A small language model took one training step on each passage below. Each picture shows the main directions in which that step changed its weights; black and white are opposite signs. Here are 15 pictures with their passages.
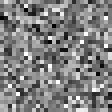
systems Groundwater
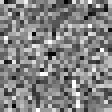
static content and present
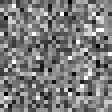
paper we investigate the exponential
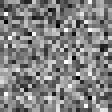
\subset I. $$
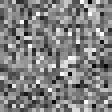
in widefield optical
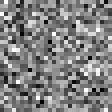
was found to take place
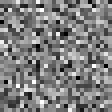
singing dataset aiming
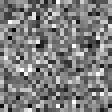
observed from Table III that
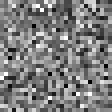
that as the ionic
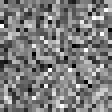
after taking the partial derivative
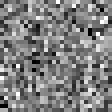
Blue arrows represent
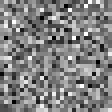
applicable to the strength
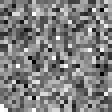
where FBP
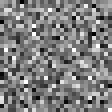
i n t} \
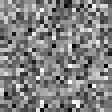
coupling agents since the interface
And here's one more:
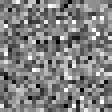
corresponding geometric point of
